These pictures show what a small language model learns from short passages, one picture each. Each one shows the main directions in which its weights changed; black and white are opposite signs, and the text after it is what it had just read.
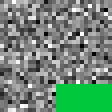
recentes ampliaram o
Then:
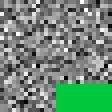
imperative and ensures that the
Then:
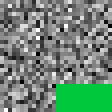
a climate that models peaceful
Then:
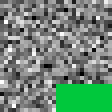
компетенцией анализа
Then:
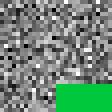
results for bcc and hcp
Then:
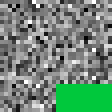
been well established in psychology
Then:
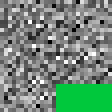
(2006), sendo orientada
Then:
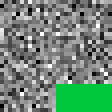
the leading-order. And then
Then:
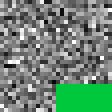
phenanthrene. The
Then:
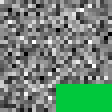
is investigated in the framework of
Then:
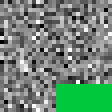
the asymptotic wave function
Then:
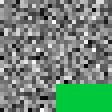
C Denmark Tel:
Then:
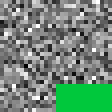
izdan chiqaradi.
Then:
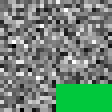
were designed and piloted such
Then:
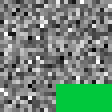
(2020). Emocionalidad,
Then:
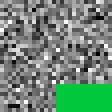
and information culture in the conditions of
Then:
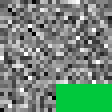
a common pathology estimated at
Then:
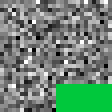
sufficient time and resources, as well as
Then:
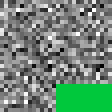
the structure of the confined bound states
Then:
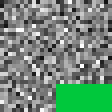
a threat when they demand low
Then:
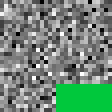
The interest in the chemistry
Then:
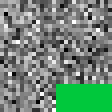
bobosi, bobosi
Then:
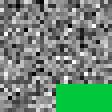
A. y Cerdan
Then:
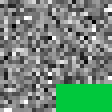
OR ( low W/3 back
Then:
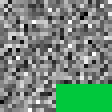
Barrier The delivery of
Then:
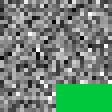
The inset shows where in the diagrams
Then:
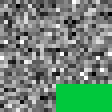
границы раздела
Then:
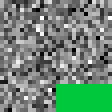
Actuators may befall not
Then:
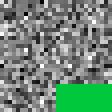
only one meson exchanged,
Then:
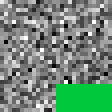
Laguerre polynomial
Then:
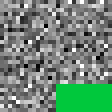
in a proforma given below and the
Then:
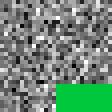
алгоритмом управления
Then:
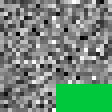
a 10% increase in accuracy prediction
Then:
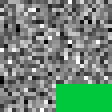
and the requirement of an extra constant
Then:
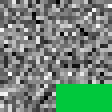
Generation Z, Indonesia,
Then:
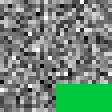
new launching platforms were
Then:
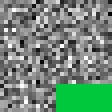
a sua desinfestação
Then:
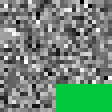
changement brutal et qui
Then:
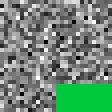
states having a given energy
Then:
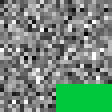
By reducing the complexity of
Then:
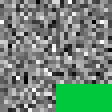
SMAC after $2M$
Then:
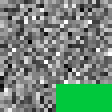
of purification DS reduction
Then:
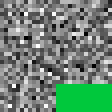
va holatini sezilarli
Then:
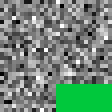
The color charge density at each point in
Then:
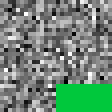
Laval (Québec
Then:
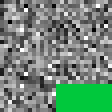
animals is associated with a range of
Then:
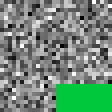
several attempts have been
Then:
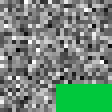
mod transparent; b)
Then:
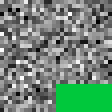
pest eaten and folded
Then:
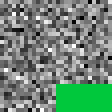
a subscript $t$
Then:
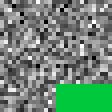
visions (Bouquin,
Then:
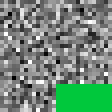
of static field distribution, a
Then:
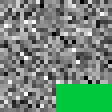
spectrum independent of the boundary conditions. The reason
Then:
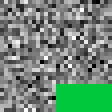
beamforming performance is evaluated by
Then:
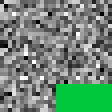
dari 6 – 7 ton/ha
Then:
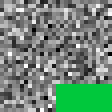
integration needed to obtain the
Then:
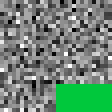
Artificial contamination of
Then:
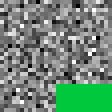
increasing $a$ in the scale transformation
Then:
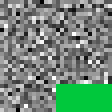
risk management. The proposed methodology
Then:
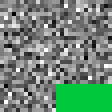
two-sublattice order of
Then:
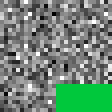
te doen deelen,
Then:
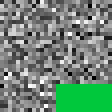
вчення, народи
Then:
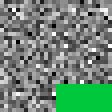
analice la relación entre los
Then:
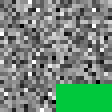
the Hamiltonian, is
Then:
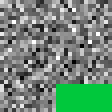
sensing and transmitting data back
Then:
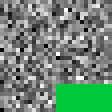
of Wilson loops agree
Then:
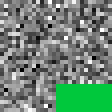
given, overview data are collected,
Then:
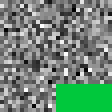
untuk melakukan
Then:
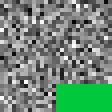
** Institute for Evolutionary
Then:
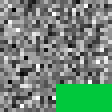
de croissance et de
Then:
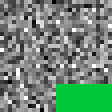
emission traces the galactic
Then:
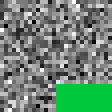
be no proof of such – for
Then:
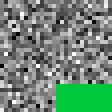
cases being linked with left
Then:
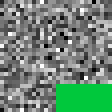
publishing platforms and
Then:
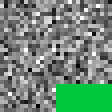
hikoyada yozuvchi
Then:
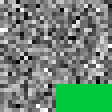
mismo hecho de que los
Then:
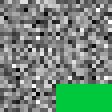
the on-orbit PSF analysis
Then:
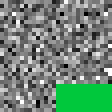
psoríase, e a
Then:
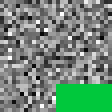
scenarios. The results for the three
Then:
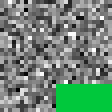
mohiyati, maqsad
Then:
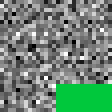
is not supposed to do on
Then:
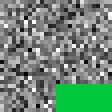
of risk management and physical or numerical
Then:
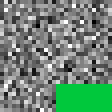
Xo’sh gapga
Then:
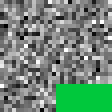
sinusoid is inherently
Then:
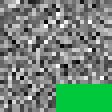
$\tau_R$, and distance of
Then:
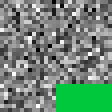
Science \\ North Carolina
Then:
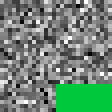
and titanium (loss
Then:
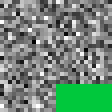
got the highest marks.
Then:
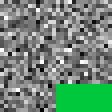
App development: April 2018 –
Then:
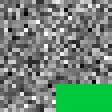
par une réduction des
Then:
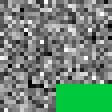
be sufficiently stable to resist
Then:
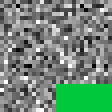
organization. Therefore, with increased
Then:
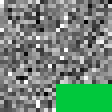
also one of our advantages for
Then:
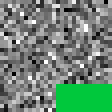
of patients were treated. Now we
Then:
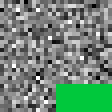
attitudes or what is commonly
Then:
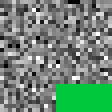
a preliminary data set, the
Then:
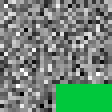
India have LINAC Regional
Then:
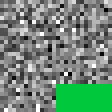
– количество веществ,
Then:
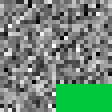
² «Manuel Du
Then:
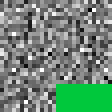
and oxygen, the
